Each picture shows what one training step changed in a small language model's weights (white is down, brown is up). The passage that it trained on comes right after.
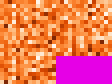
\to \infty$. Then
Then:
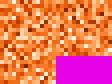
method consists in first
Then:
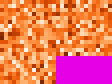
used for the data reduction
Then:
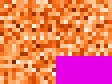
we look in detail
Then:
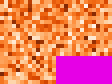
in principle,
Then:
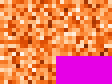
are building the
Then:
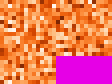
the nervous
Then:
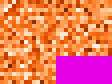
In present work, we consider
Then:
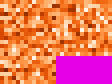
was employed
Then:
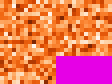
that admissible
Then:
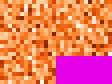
this fails for many
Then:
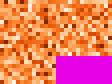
is relatively close
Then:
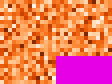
of these interfaces,
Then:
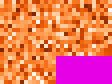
with less population
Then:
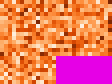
(comparable to
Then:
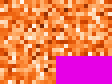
experiments. First we
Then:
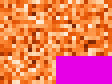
we infer that each
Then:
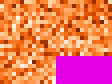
the algebraic side,
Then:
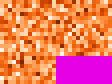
from membership
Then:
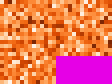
that the film is
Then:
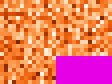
motion relative to a
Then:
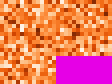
value of $\Delta E$
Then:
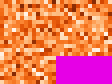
interface of independly
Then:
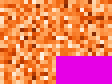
diagonal. \item
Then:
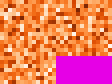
pricing. From
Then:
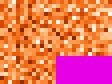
\left( m,
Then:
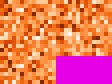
sequence, then we get
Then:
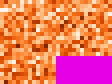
then \begin{align*}
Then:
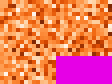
has been argued that
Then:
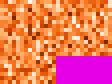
as Lindsay's
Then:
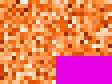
are often poorly
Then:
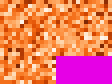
Furthermore, this
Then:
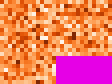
can develop distributed
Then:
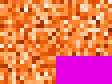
with kinks at
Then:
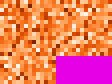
population dynamics}.
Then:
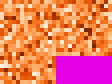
modern fermentation
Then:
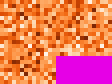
also have contributed to
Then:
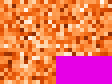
quantized with
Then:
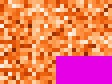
developments in continuous
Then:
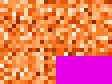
The result now follows by the
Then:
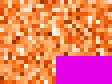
itself as victim
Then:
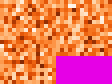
cube $C$
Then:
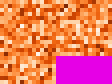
constant not depending on
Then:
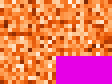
$g$ is a
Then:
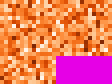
period. We refer
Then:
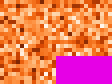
are boosted
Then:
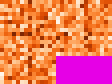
the parameter $\alpha$
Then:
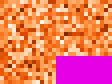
translation invariance.
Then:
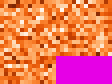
As reported in
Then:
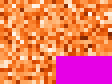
Weng zeta functions for
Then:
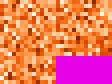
a curious fact
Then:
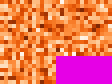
the results obtained in the research
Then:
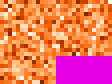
right and exact thing
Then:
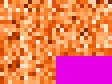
for Optimal
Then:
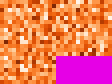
compact Riemannian
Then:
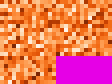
an example of a type
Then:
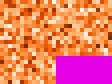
through interaction rather than
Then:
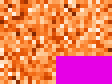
surfacing semantically
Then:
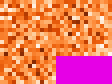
of great importance.
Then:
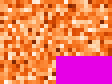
fact that we are able
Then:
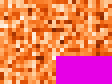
the research questions
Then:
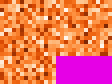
node beyond some
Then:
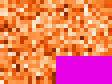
a sort of partial
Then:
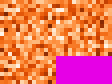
is determined by the
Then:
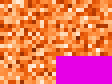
home, leave,
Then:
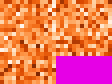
of Laurent
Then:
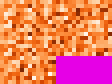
alleviate the
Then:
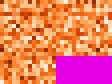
activities should take
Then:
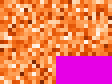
in Fig. A1 of
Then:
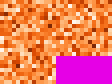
is trivial and
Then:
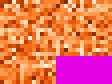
\subset I$ be a
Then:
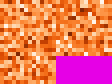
potential revenue under any
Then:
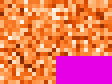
the disjoint union
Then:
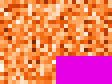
In fact, letting
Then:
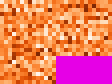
variables of $X$
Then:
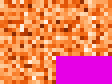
$1$ when the
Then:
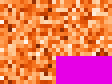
density convergence,
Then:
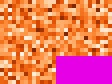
out of a bulk
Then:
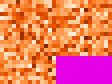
to the pixel
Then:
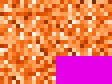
were tested and
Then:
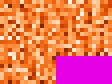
degree $8$ and
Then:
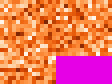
of diffraction
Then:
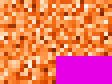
extract the secret
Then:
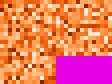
and the fact (shown
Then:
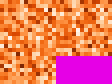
left with 4 complex parameters.
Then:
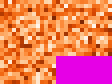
combinatorics of
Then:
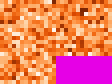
presence of wetting
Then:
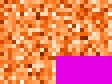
are linearly independent,
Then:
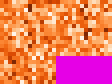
mean field theory. The
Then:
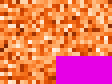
a range of possible
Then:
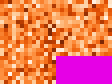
have continues maintain the
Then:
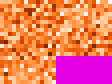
is enough to notice
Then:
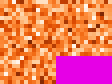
Fig 4 is the simulation
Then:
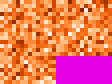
to prevent the
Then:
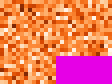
of these layers was
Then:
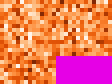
National Research
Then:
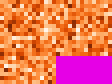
equal to 1 on
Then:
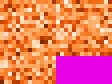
General health
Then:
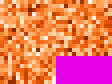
and without caries
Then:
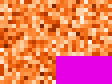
about the pandemic
